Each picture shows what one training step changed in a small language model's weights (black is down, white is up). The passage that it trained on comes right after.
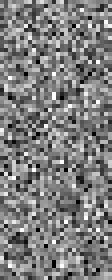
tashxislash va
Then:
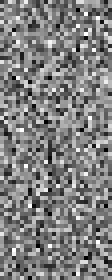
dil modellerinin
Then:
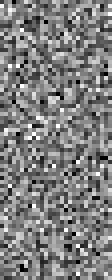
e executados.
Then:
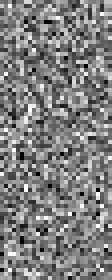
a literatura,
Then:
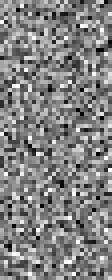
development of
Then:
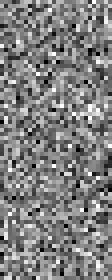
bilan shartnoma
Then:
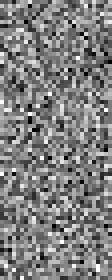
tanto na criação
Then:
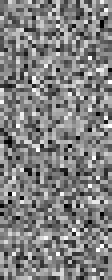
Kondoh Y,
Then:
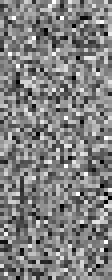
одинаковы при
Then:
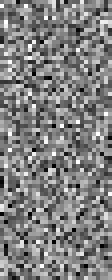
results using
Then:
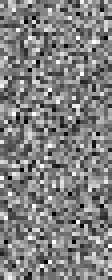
recuperados en la
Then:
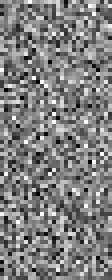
рівня всього
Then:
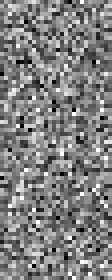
al concursului
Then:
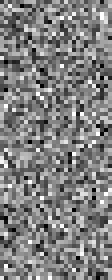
des PLC's ist
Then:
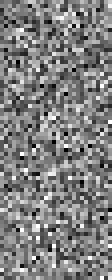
of big data and
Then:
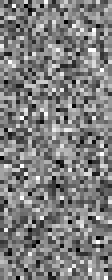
desaparece das
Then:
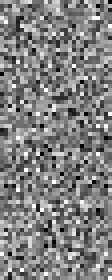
халифа Али
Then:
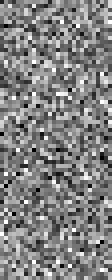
o'ziga xos
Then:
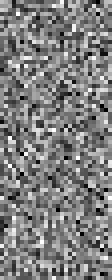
índice a
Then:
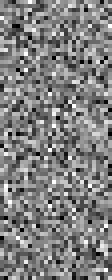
– объект
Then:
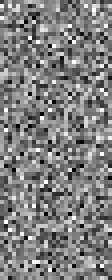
territoriales en
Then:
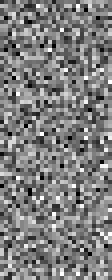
vodnimi ter
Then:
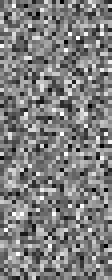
considered as a
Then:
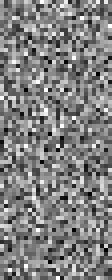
✓ Где и
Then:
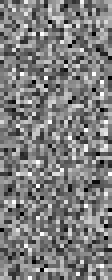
the flower of
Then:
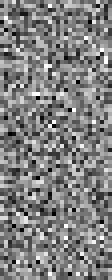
- Russi,
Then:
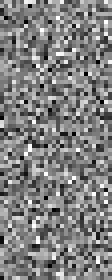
at advanced
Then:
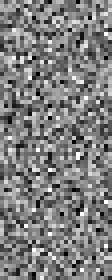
Também são
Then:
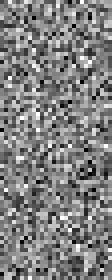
Bu hodisalar
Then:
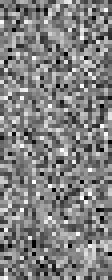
temel bireysel
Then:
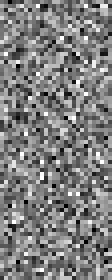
koje nije
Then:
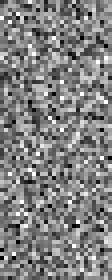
Concepción. A este
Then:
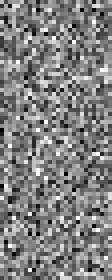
señala que el
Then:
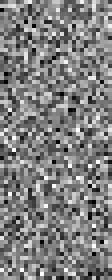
sudga davlat
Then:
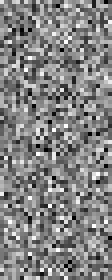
energiya manbalari
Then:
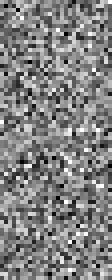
не як окрема
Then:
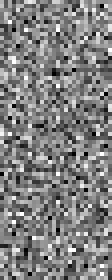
pada siklus
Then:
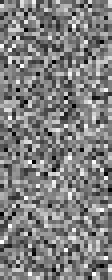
oppure premere
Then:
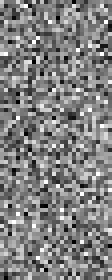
en de condities
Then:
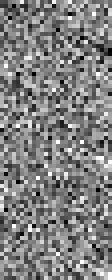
Бинонинг UZ
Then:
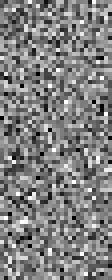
& Box,
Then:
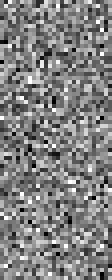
ini bukan
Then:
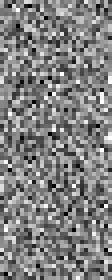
сделках в
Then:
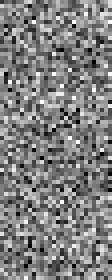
que o produto
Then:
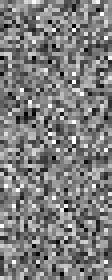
geldiği de
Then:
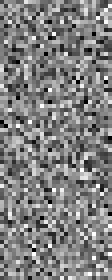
amostra com 32
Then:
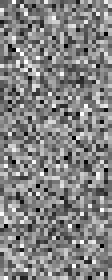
"friend or
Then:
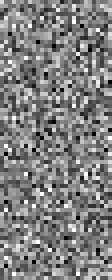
servir tanto para
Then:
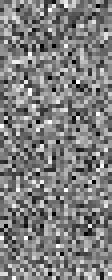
ve güçlü
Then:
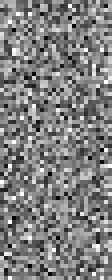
de someterse
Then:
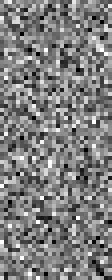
cows by
